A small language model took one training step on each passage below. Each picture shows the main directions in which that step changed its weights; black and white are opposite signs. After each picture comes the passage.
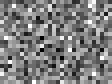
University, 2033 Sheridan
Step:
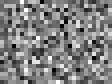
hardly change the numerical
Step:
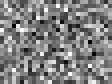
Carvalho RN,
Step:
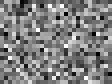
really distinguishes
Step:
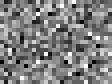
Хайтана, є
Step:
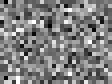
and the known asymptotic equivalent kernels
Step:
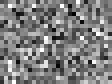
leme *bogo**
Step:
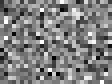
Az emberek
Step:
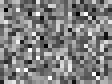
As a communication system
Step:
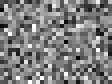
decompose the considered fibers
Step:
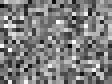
olish san'ati
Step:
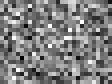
abscissae for
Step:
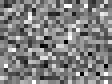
which is generally preferable
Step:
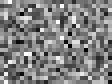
der Linguistik, die
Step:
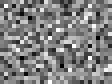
Krathwohl, D.
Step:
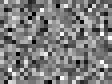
so ein bisschen „uf de
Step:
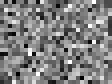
defined as follows: $$ W =
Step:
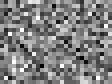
turli uzoqlikda
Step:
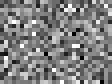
operator $D$ is given by a
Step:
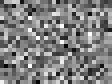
Schülerinnen und
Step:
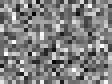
Deze stelt dat
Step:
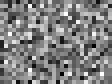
рынка. Это
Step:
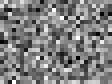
not be obtained by our construction for similar
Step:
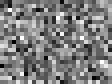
\geq 2$ and its
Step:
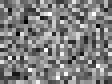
коливається від 25 до
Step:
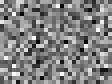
4 ч в смеси из
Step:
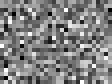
issued within the file
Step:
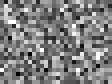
is compatible with the requirement
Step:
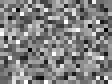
the three stabilizers, that
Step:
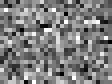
points we mean those in the
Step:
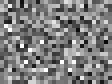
the regularity of global attractor
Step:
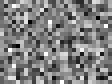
any two cycles are of different
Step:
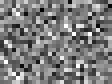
или другие
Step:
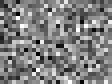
has made a genuine
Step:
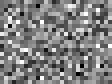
$1$. Therefore by Propositions
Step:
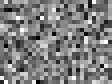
be the monoid generated by the prime
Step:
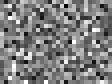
at the intersection of two
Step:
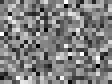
de dados baseados em
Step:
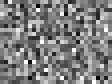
now state the second main result.
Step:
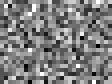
the huge \break
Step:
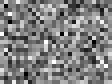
holds at $h=d$. We
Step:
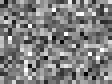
tomonidan taqdim
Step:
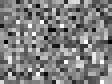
reduced Burau representation. Let
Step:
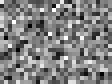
personajes más
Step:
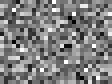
Undan tashqari:
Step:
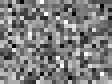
at the hardware level in
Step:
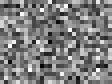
(Big Data),
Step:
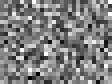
diagrams, flow into the
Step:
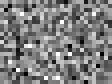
aziyat chekadi,
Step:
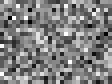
:= \epsilon\, \widetilde
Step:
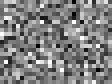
than solving the original problem.
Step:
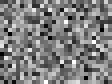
the arc around
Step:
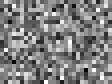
não pode ser obtida por
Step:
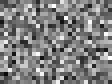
\int_\mbR \Big(
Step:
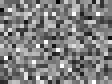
nonlinear dynamical system is
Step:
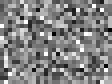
this paper we will use $\otimes$
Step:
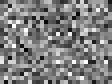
a map $\varpi_p^*
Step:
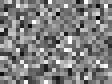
of (angular) distance
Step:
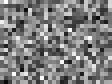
to'g'ri keladi.
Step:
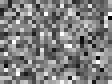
V_0$ for some ideal
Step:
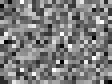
k[C_n]$ is the
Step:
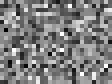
FYP. Robyn,
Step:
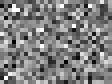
obtain an $S$-valued point of
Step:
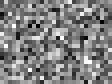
to only prove $(1)$ and then
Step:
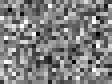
других сферах
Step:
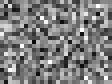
on the assumption of a
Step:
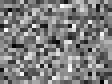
so by \twothree,
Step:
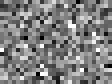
também não possuem
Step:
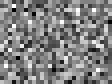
it is a diffeomorphism.
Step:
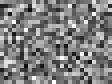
Они непримиримы
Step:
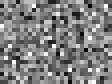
y Sociedad*, vol.
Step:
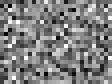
$2$ vectors, which means
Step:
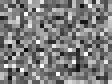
усіх досліджених
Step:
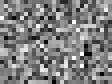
to a triangle. \smallskip
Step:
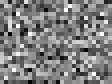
cada una de las fases del
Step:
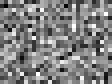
au fost descrise
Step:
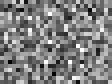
les manuscrits, qui
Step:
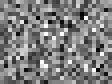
va mahalliy tashuvlarda
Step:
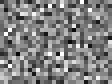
полнота, базис
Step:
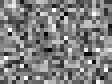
the {\em inf-sup}
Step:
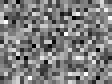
asosan, organizmning
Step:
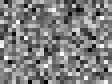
same. \item Consider the identity
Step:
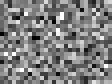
up to $k_p=\Sigma
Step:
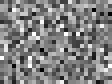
zenodo Google
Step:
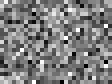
is equivalent with convergence in probability
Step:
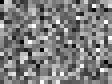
saturação do solo;
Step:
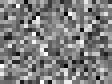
занимают развитие
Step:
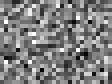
la nostra vida.
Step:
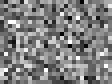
a function of $\varepsilon$, for
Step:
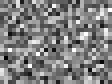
\ee This group plays the
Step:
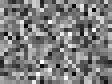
participants in the
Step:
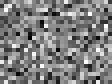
Solid arcs should
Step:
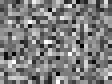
On écrit le champ
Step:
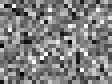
и увеличения
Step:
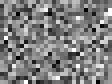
is a rigid embedding
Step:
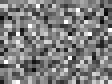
policies and the activity of
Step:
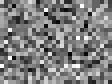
the reader for instance to
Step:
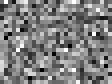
a la crítica social -
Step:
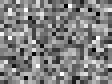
И.А. Управление
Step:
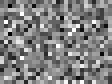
infections: a critical
